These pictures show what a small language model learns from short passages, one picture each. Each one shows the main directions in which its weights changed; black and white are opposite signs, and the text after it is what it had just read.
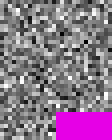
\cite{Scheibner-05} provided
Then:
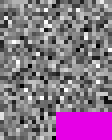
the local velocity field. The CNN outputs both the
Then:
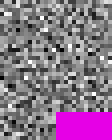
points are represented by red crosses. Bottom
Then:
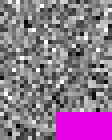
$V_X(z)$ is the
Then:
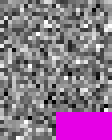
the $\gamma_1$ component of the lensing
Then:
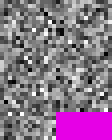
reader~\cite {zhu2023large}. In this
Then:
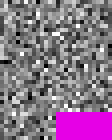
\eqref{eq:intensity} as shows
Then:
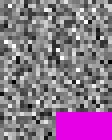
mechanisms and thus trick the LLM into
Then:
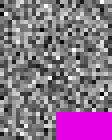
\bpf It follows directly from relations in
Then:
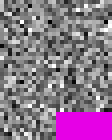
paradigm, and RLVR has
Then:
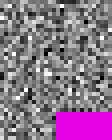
evident that the negative concentration obtained from numerical study
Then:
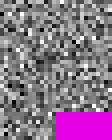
sufficiently large number of GR(R)MHD
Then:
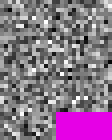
impact of RSD, which squash the contours
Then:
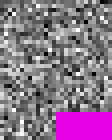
and \cite{IKS} for details in the
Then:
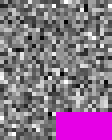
to otherwise numerically inaccessible regions of the phase
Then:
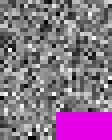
the coefficients of the expansions of $\hat
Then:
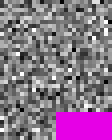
million wavelengths. The estimated brightness temperature (at
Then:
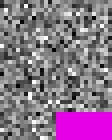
many but not all of the states. The
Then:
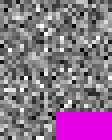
individual component level. The former provides educators
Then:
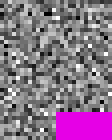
= \begin{cases} \infty, & 2
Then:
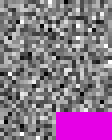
Let $u(t)$ be a bounded and continuous
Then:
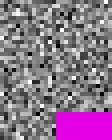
is a sum of multigraded cycles. The cycle
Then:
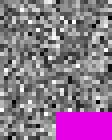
the regularity $g$ and $\delta$ and takes
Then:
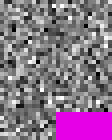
$A'''$ est un composant local
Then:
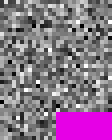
to prove) that the sets $$\sx :=
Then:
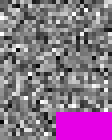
not change the sub-Poissonian bound
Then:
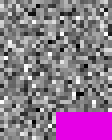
which may enable us to study phenomena and experiments under
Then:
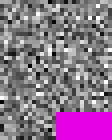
shocks and compression associated with the formation of
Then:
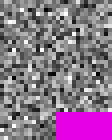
{\bar b}$ channel (blue dashed) and
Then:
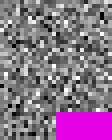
in understanding algebraic properties of combinatorial objects, see
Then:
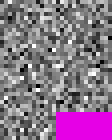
emergence of bipolar jets following a CL
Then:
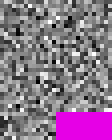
$H$ can be obtained from $G$ by
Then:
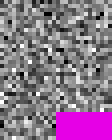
$n_1, n_t$ instead of
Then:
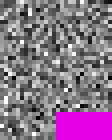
Technology, Niigata University, 8050
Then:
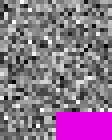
for protype isomorphisms are given as follows:
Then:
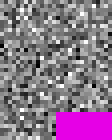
Tilting of the current sheet can only occur
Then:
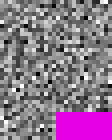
trace is visible to the participant through the
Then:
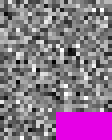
rest of the others have the dimension of the support.
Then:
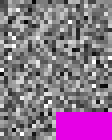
vapor-liquid transition of active matter
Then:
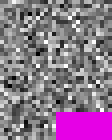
involves using additional stored information on the Monte
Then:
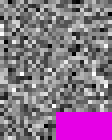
others when I have difficulties using the
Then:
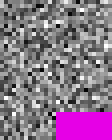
is the result of AQCM, where the optimal
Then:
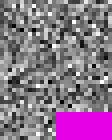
(see (\ref{l-et})), while
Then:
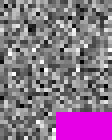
of the function g(z) lying inside
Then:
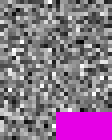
is a simple group, $\Lambda_2$ is
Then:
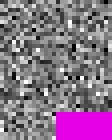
{Pires}, A.~M. and
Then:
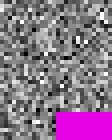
underscoring the value of systematic optimization in
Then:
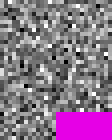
and ignition of a He shell is still
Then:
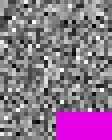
homotopy class of loops in $M$. By
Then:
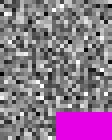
to compute the two body density matrix in momentum space:
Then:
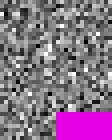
many nodes, validating messages creates significant network
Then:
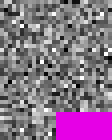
1/6$) massless scalars also contribute to
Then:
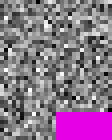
the \emph{uniform} limit on
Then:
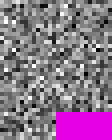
Higgs field with a smooth kink-soliton
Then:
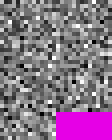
effectively mitigate cycle skipping. However,
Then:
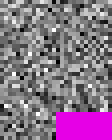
methodological middle ground---too large for purely
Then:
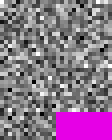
A. Levin,\address{Department of Physics,
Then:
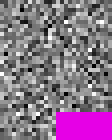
of the micrometeoroid mass (or impact
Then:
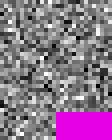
higher electric field intensity within the tumor than negative
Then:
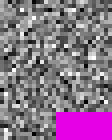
SIAM J. Control Optim.
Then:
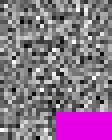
point, the recurrence relations are efficient and effective and
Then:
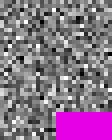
increasing, $$D(r) \leq
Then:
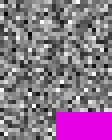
lines are the spectra derived using the 2008
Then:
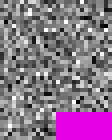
\textit{independent and identically distributed}
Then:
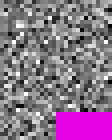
following finite sum, which is a first order approximation for
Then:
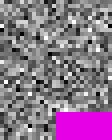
$F'$ induced by $e \cap
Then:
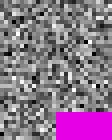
at 59.5~keV, but it
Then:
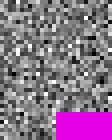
suffices to approximate the perturbation $w$ by a function
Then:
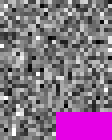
in both plates exhibit a uniform black background color,
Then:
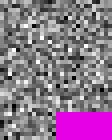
al. J. Am. Chem.
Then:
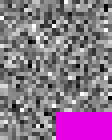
does not exist any integer $a$ which can be
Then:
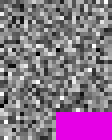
the outer membrane and the nucleus,
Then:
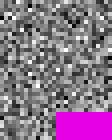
shall discuss the relaxation technique introduced by Suliciu
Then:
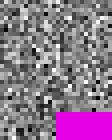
a subset of the set of $E$
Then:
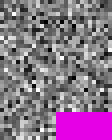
infer (constrain) parameters of neutron stars and
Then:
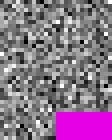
random draw, Since the resulting duplication would
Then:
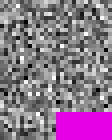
\infty}=\alpha(r) E_a$
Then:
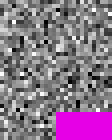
bits in the bit map are set to
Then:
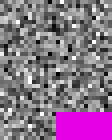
estimates. In \cite{K00},
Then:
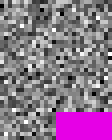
return. In my view, those would be
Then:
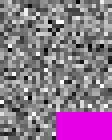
are all comparatively radiation sensitive structures that can affect
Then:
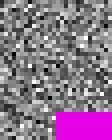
each triple. Finally, we study the existence of
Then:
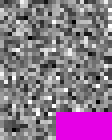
1$ and $\varphi \restr C =
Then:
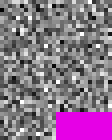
contained in $\{ \pm 1\}$. We now quote
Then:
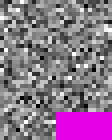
stars with strong r-process production sites.
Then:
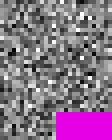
{\em Lectures on curves on an algebraic surface},
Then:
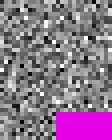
a smooth cut-off that equals $1$ in
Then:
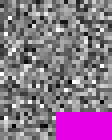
sample of 33 CEMP stars in their study
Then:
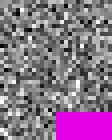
smooth, that there is a well-defined maximum
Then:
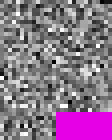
all modules to Gemini 2.5 Pro
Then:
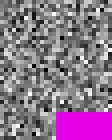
Formally, the upper bound on the chance
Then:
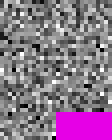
Then for $t=i+nj$,
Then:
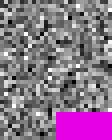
index instead of the time offset $\tau$:
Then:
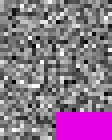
and has an additional defect of the oscillating behaviour
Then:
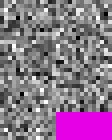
subgroups $\{H_{\lambda}\}_{\lambda\in
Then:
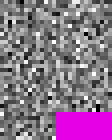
element of $C_{11}$, when viewed as an
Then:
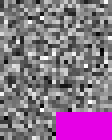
set on after about 18:28 UT, at
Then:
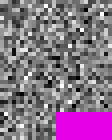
in figure \ref{cell figure}, for a map
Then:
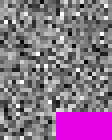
conditions or boundary interactions. In the presence of only a
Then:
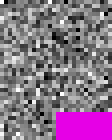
$\F^B$ for the $n$-dimensional
